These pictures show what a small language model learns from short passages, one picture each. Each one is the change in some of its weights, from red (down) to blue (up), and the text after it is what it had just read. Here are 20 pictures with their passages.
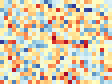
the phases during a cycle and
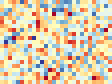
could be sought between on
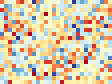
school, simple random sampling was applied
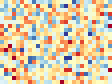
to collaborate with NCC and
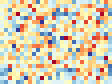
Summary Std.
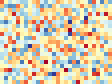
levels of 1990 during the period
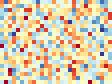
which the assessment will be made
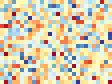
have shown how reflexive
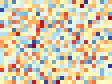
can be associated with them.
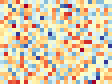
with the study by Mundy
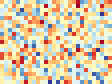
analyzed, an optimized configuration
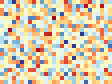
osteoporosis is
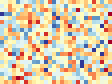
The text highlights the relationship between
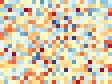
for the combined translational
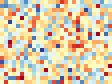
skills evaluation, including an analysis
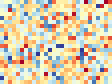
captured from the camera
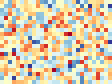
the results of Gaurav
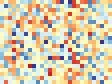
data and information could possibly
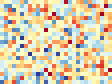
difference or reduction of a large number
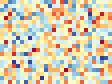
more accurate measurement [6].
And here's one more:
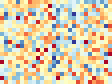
coloration. This reaction also
